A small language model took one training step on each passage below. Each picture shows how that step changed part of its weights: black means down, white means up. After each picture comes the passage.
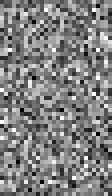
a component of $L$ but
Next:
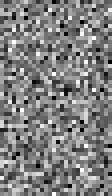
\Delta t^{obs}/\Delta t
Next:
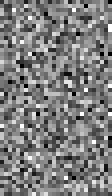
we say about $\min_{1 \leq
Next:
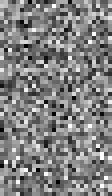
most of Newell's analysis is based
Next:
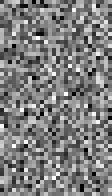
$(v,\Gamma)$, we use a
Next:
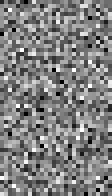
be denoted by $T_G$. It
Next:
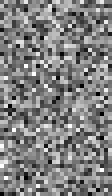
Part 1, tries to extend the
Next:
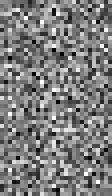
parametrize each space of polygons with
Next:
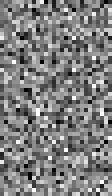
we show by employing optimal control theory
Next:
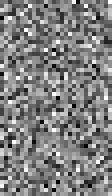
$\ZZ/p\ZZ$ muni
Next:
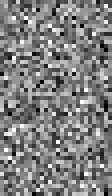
1, \end{equation*} there are
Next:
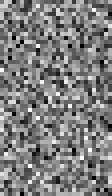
$F$ is an algebraically closed
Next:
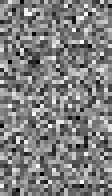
solution $(f,u)$ for this
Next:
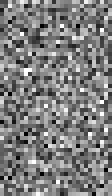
atoms ${\cal J},{\cal K}
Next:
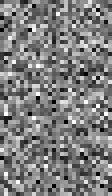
very fast. Then we provide a conjecture
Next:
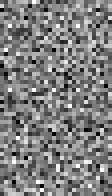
construct new de Bruijn sequences using
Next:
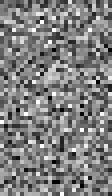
using dual bases for ${}_BA$.
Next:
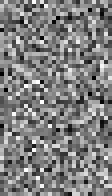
This is the ideal case for the
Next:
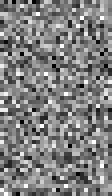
Recall that to $x$ we associated several
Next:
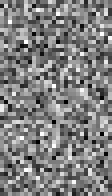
ensure that $\Ekt$ with the
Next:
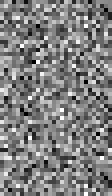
property of $S$ is of a quite
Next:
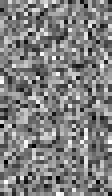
torus $\G_m$ whose element
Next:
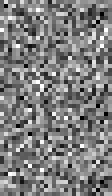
worsening the other.
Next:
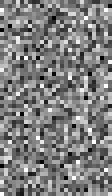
For the rest of this section, we will
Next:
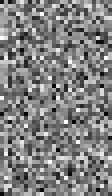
This is generically true, as we see
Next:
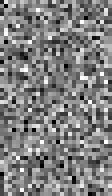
(\ref{eq1}) is correct.
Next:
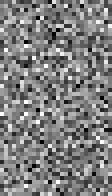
under the four different controllers.}
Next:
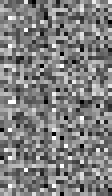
une propriété de type
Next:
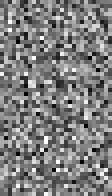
v\cdot\nu, \] where we
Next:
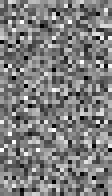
--- I'd be immensely
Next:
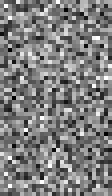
also show that every symmetric fermionic strongly
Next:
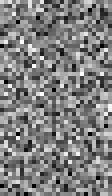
is Riemannian and the right-hand side,
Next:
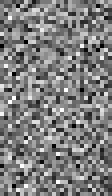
models, the chi-square distance between
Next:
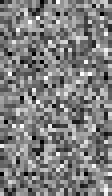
\def\R{{\mathbb R}}
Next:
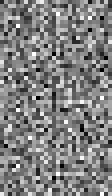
scheme, i.e., the smallest and
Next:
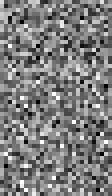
two-dimensional LP model with two distinct
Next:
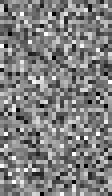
on $O \vee K$. This axis
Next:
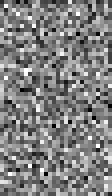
at least $r$. On the other
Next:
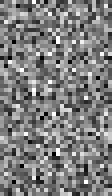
for every topological space $% W.$
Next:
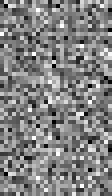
$A$, i.e. satisfying
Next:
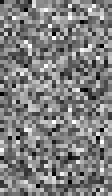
worked well in all test cases we
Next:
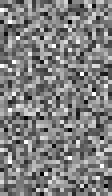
the H\"{o}der's inequality
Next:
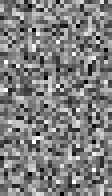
subjects. Figure 3 shows phase
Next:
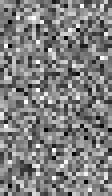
as an organizing framework for modeling
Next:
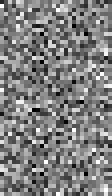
\E \left ( \left
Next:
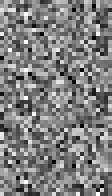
(2aBL) at
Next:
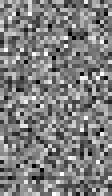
than R-Benders, they need
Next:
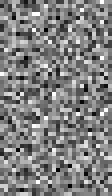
for tackling intricate
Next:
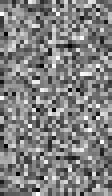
family of auxiliary processes. Other examples of
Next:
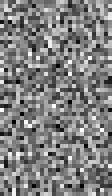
$g_a(\tau)$ are defined
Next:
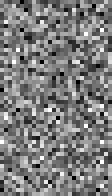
test is decided by the smaller sample size
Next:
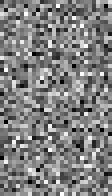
\begin{equation*} {\displaystyle
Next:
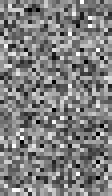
first configuration can be realized by hyperbolic
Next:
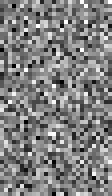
$\BB H$, the resulting function is
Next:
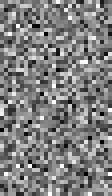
$\SecondaryPolytope \cA$
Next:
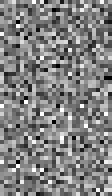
cubic partition and the generating function for
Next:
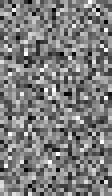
mean squared error. Given a sequence
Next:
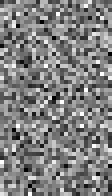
in a neighborhood of $z.$ This yields
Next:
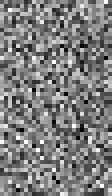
be maximal (with respect to the order
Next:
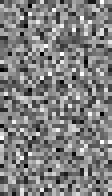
evaluations $\delta_x: f
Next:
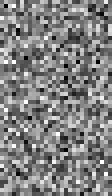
to apply it to finite paths also.
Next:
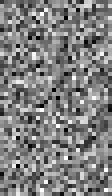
above subspace, computed in the ambient Hilbert
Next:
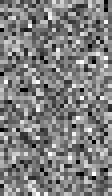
$r$. For simplicity of notation, we
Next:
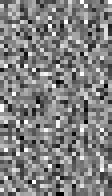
where $\varphi$ and $\varphi'$ are
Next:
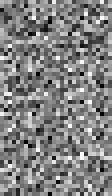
are considered state-of-the-art
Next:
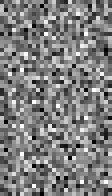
\mathbb{R}^{n \times
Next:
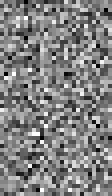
with the $n\times 1$ column
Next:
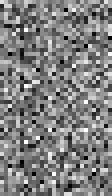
we will split our proof of case
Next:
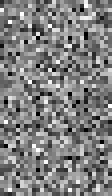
some } \theta > 0.
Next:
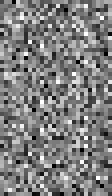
\nonumber\\ & \qquad \times
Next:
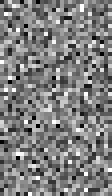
Sa_{\sigma}(R)$, then Lemma
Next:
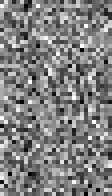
$r$ is maximal in $(0,
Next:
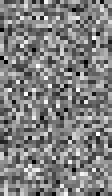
a decomposition theorem due to Ulam.
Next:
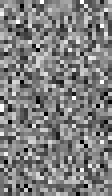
depends on $\varepsilon$ and $\alpha$,
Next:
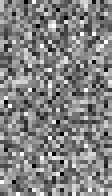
\right) ^{2}\varphi _{\lambda
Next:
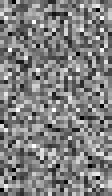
college level teachers) were presented
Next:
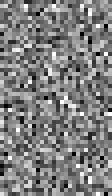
$SU(3)$-structure $(\omega,
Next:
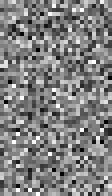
upper bound for the product of logarithms of
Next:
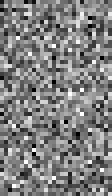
the optimal value can be found in
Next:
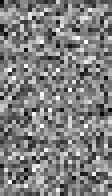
theory. The scattering states evolve from
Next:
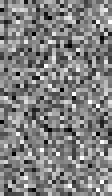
space of all equivalence classes of almost everywhere finite
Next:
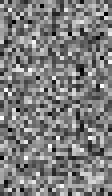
Galerkin methods appears to be better conditioned than
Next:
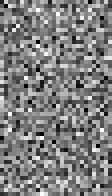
fields, i.e. as a manifold
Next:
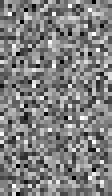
It follows from results of Hara and
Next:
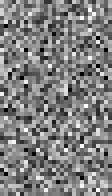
even-dimensional fibres. We calculate
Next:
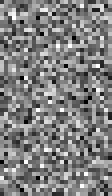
is the \textbf{key concept} in
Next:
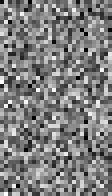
is over all partitions $\lambda$ of
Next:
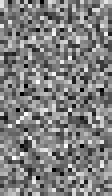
that the resulting fields wind in opposite directions
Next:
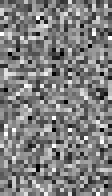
turns out that the naive analog of
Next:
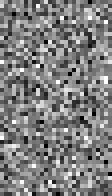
\leq m$. Thus $\gamma
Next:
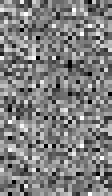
more than one single} player does at any
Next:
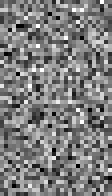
true system behaviour does not match the simulated
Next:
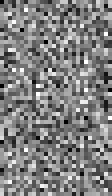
\end{proposition} The net
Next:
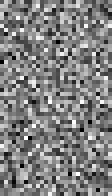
$g$ is not defined pointwise. It
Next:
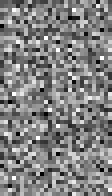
spectral analysis and iterative solution strategy}, Journal
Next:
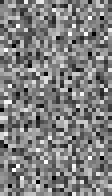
operator, i.e., $$\Delta
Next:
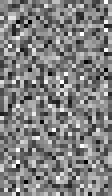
FUNCTION 'GearTrain
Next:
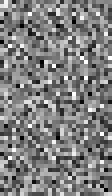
$\Gamma$ is asymptotically &
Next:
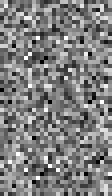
system \eqref{eqGeps} yields
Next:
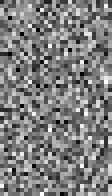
because \begin{eqnarray} \mathcal
